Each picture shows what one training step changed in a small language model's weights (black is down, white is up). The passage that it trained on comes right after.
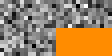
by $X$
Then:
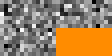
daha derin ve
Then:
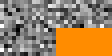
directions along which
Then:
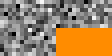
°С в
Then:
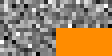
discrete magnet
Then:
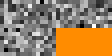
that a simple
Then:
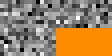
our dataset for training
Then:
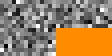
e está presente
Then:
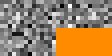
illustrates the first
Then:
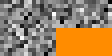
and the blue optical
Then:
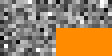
dado é
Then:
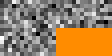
work, we
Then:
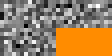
then say that
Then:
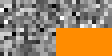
magnon spectrum is
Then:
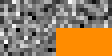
employed in this
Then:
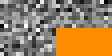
de daar
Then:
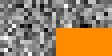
the initial value
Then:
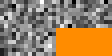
ainsi que leur
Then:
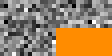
shows the Cr
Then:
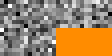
diamagnetic one
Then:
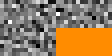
dependent scalar
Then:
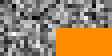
РФ, на
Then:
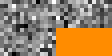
Die fachliche
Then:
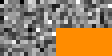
sowie eine
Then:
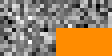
the previous sections in
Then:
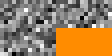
measures and the
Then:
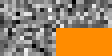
Shan et
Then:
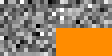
um processo ou
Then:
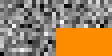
the ground state has
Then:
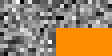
tanto en los
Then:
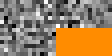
best case,
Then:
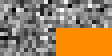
no processo de
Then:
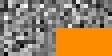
by collisions,
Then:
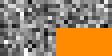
$ acts on
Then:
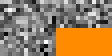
finding for panel
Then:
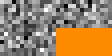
As shown in
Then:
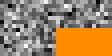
tendrán en
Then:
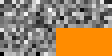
bem como o
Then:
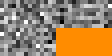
respective behavior,
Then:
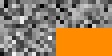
line profiles of
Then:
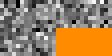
University of North
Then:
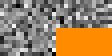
think the second
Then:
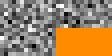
$ we have written
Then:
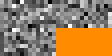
decompose the signal
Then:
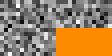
to be constant.
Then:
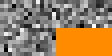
that the user
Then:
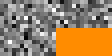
be related with the
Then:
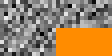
based on our current
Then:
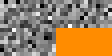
correct in the asymptotic
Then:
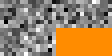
and glued
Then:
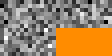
Art of
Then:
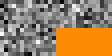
enhancement of
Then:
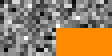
distance and a
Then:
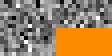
are assumed to be
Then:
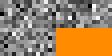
For both methods,
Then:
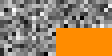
region II, such
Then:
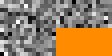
who contributed video
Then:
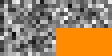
introduced and a
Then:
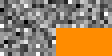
state is realized
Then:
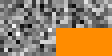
the droplet
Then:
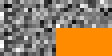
\in K
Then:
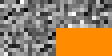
solved for
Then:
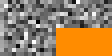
frameworks without
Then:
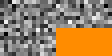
particular, increased
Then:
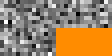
social science &
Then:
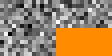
the third component,
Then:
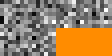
діяльності сил з
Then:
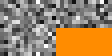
probably unphysical
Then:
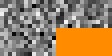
we use the
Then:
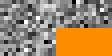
optimized during the
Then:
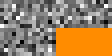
later. %In
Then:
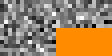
yosh. Ular
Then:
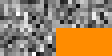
ise bu
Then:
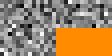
the exact solutions is
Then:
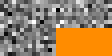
modification function
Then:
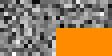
on the pump
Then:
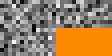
without installing
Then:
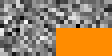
separation between the two
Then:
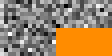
first year they appear
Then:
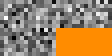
a la mayor
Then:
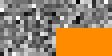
problema algo
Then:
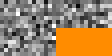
Va shu
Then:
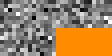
V in response to
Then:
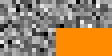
as described in
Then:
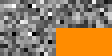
cells. In these
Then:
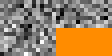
the system variables
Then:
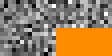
index is proportional
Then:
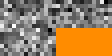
de gradación
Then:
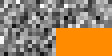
at several pressures
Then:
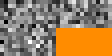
of a large local
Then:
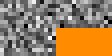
al. A
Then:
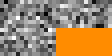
de estocagem
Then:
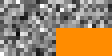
at luminosity distance
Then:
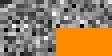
like nebular
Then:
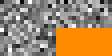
hamda ularni
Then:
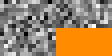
random set presentation
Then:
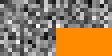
ruled in
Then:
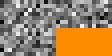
Rev. Lett.}\
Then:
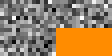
to detect with the
